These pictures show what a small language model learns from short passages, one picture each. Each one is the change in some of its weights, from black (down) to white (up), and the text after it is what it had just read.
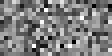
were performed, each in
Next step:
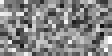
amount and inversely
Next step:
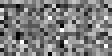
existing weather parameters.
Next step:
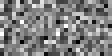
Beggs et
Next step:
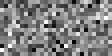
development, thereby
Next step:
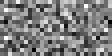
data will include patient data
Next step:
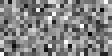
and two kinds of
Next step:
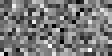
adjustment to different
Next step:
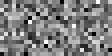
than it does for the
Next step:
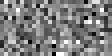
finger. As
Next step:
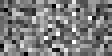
(C) Stream
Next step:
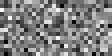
production systems due to the
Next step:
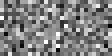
Oxygen consumption
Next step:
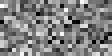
The Mean concentration of
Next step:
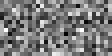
which not only the
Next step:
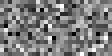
in table 1. Table
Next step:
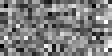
humidity, and
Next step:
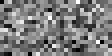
with the variational
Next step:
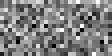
methodology used, the
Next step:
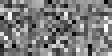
maximum water temperature from 50
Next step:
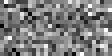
expressed concerns of
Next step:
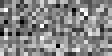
strategy; Figure 1a
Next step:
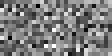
objective of the firm.
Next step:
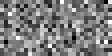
distinction between
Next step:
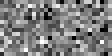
However, 'I always
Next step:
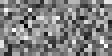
as standards for a fit
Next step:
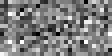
container. Also,
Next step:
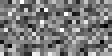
from the scope of
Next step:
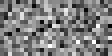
respiration thereby
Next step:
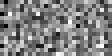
also includes agendas
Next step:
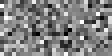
There may be some
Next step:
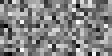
no commercially available
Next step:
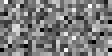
the local server and
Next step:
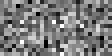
White W.
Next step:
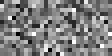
above instruments of
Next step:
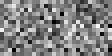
MFIs are
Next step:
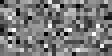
leaves applied over
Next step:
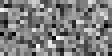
direct use of existing images
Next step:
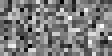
to train.
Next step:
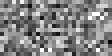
shifted and
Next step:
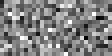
can be concluded
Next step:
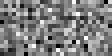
these in turn depend on
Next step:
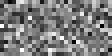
pivotal importance for
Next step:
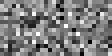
however, offer a
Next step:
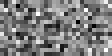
suitability areas, and
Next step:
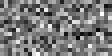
of the NICE
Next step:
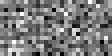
harmonise the different
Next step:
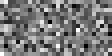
g of distilled
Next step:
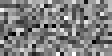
properties. The selected
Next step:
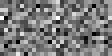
projects, and staff
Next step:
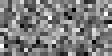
for the interaction between
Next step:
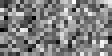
dependencies are taken into
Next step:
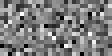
result, green space
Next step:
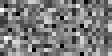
energy, knowledge,
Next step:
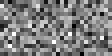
5% because of the
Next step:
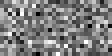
area as compared with the
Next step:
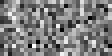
are prone to be
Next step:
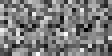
higher the dose,
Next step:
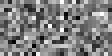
in the PT0
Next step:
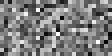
and negative scores suggest
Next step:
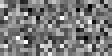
U D SD
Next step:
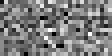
one now so that we
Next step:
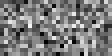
Hallacy, C
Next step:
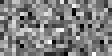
qualitative approach, the
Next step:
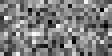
In one case, a
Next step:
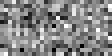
parking space is
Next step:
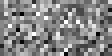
-cut value of
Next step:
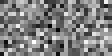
contents composite
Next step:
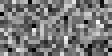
during this period were considered
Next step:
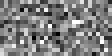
of Co^{II},
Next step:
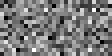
and/or variable to
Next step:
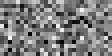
experimental measurement, which was
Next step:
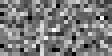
it is recurring
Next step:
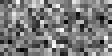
found that the level of
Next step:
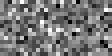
from the galls
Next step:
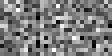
Cohn L
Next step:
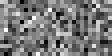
which the wires
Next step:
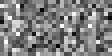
The differing
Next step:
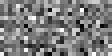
probability or on the
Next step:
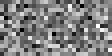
job satisfaction functions as
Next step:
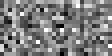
will assess the effectiveness of
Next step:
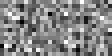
is clearly evident
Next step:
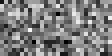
no conflict of interest
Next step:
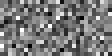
of disagreement over
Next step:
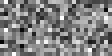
the SINTA
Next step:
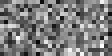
barriers for
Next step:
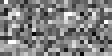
the restarting of
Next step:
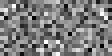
skills for different first
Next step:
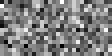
5 complications
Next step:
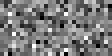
high accuracy reaches to
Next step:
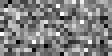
knowledge about a subject may
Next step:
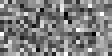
PH was determined by
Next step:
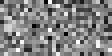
6. Complete
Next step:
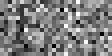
with sodium and
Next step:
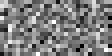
stiffness functions
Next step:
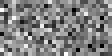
relationships [23];
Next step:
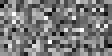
of leaving
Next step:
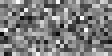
determine the effect of
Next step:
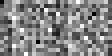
are used to make
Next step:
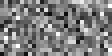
of technical skills needed
